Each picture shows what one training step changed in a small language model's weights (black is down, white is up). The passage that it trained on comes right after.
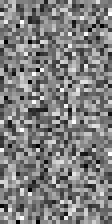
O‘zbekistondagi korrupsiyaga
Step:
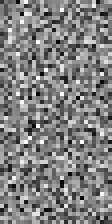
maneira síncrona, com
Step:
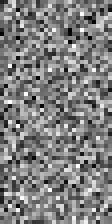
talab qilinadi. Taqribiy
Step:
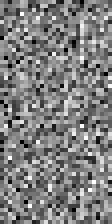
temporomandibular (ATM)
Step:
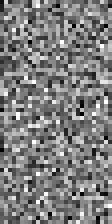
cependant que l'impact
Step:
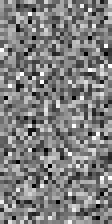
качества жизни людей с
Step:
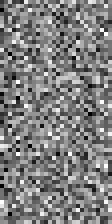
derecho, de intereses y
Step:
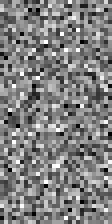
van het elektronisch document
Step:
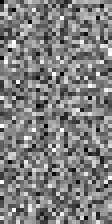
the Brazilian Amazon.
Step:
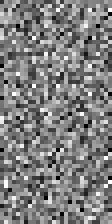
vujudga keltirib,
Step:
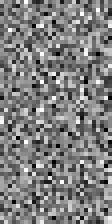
the period of the second
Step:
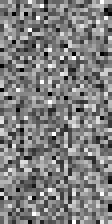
va to'g'ri xulosa
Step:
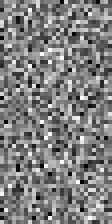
rivojlanishga ijobiy ta'sir
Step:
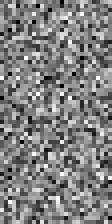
rândunică... nod în
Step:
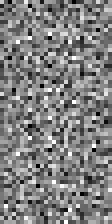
municípios de Blumenau
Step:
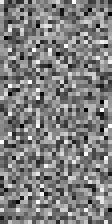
da atividade e textos motivadores),
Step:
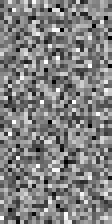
Así también, definir roles en
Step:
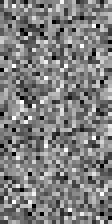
обмеження доступу до
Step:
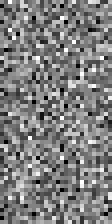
aus seiner intensiven Arbeit
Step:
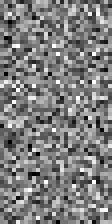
la exposición de sus respectivas
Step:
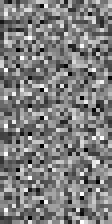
DE ROTAS OTIMIZADAS
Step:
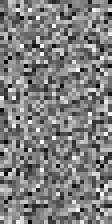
стратегічному розвитку
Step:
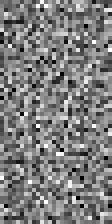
e idiomas, e a
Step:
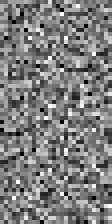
e, conseqüentemente, a
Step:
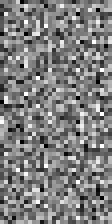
C., Presland, J.,
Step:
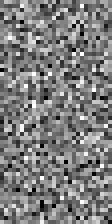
efficiency of urea
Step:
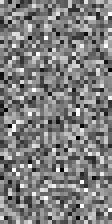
Kulturkontakt Nord /
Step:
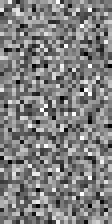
e melhores práticas na publicação
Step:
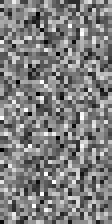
standartlarga muvofiqligini
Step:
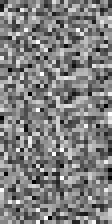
П.Ф. Лесгафта,
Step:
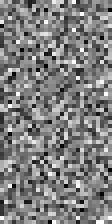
modalità di trasporto e
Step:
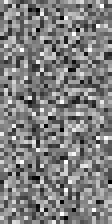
shakllantirilishi hamda ijro etilishi
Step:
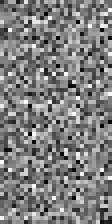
study presents the genotyping
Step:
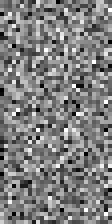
podczas seansu, ale
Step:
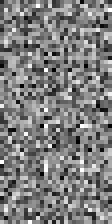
**Google Sites** –
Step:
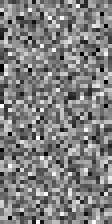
коммуникации им. Л.
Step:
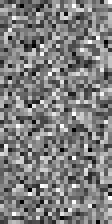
уд, занимающего особое
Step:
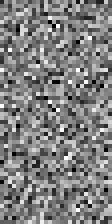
históricas do entorno a exemplo
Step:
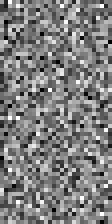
Berkeley, winter 2019
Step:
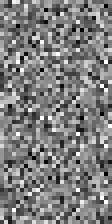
zu 6. Ich fände es
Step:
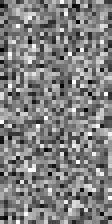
to make comments and evaluations on
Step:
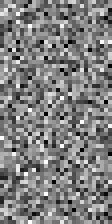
6. Zakharova. M.
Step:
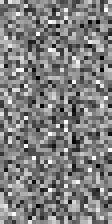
texnologiyasi // Ilmiy konferentsiyalar
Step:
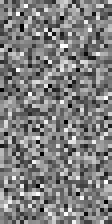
[in Ukrainian] 21.
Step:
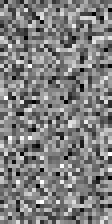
100 циклов отмечалось
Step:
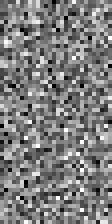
variegata* L.,
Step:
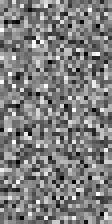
com a afirmação e que
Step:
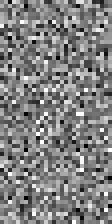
están afectando el desarrollo de su
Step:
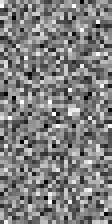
natijasida yuzaga keladi.
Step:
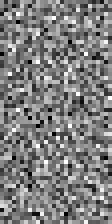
suas superfícies lisas,
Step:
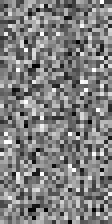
results showed that the prevalence
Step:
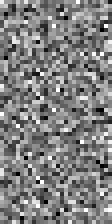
різними маркетинговими
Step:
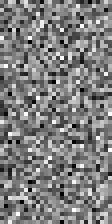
cohort study of student motivational
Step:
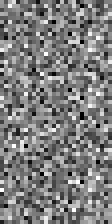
amalga oshirishga yordam beradigan
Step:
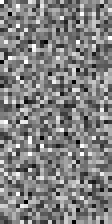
incluyendo datos sobre Fischeria.
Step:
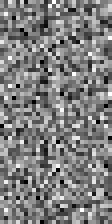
от субъекта педагогической
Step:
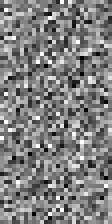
toifasiga kiruvchi dorilar
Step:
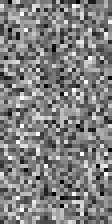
der Literaturgattung des
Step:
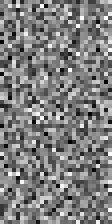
žiakov. Zavedenie
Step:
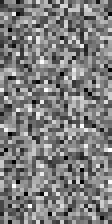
o razonamiento que pertenece a la
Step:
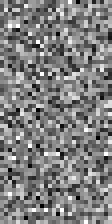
этапах развития растения
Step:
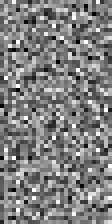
de etkilemiş olduğu
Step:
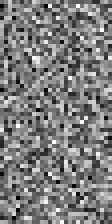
kapitaalkosten - en
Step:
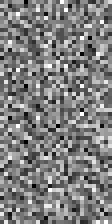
tarbiyalash -faqat milliy
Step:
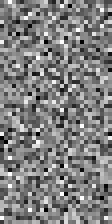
mesmo modo, um aluno que
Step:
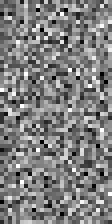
geni bilan modifikatsiyalangan
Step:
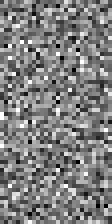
not understand the boundaries
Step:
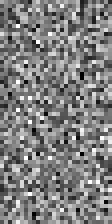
Grande: Representaciones
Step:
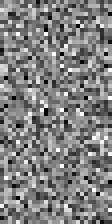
à internet, da AT&T ao
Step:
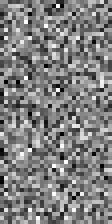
dall'archivio *open
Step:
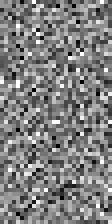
the ties that unite the Right
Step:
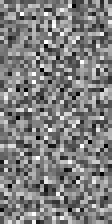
Open Science - Otwarta
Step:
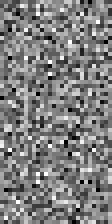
metodologiche e relativi
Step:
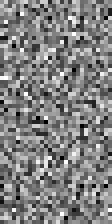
oladi. Havoning namligi
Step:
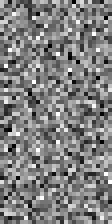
alta mortalidad materna y
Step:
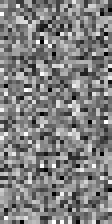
вербализацияси инглиз
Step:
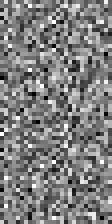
rivojlantirish zamonaviy ta'lim tizimida asosiy
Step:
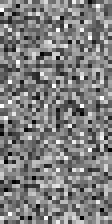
contesto di apprendimento
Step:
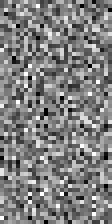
que, na plataforma da
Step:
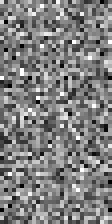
imperam no meio social
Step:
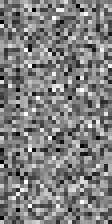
the adaptation process is important for
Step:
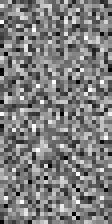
Promocionar la cultura del dato
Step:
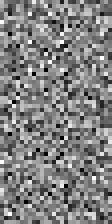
provincial, la familia y la
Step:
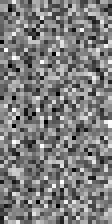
منافقان با
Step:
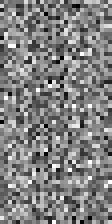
moslashib borishi asosiy omil
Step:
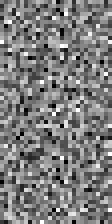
juda ko'plab dolzarb
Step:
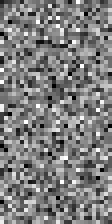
marjinal kemik kaybı
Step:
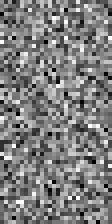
z podziałem co minutę
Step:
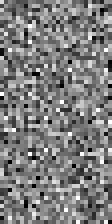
эхом отзывается роман
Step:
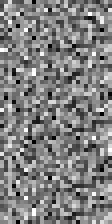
статья посвящена
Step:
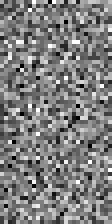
incrementan el compromiso
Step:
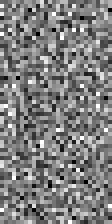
10 são matrizes, enquanto
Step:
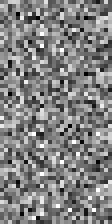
رقم 4 (وثيقة
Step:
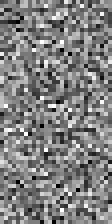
is a necessary requirement to
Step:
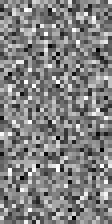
es lenguaje. Así,
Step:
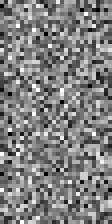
Heritage Week 2017. The
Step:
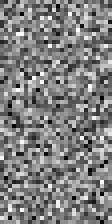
з диригування. Високий
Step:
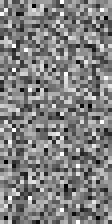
en el terreno utilizado. La
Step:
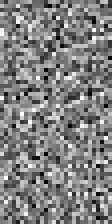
нутқ сигналларидан
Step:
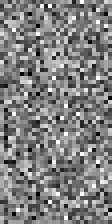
elektr energiya ishlab chiqarishning
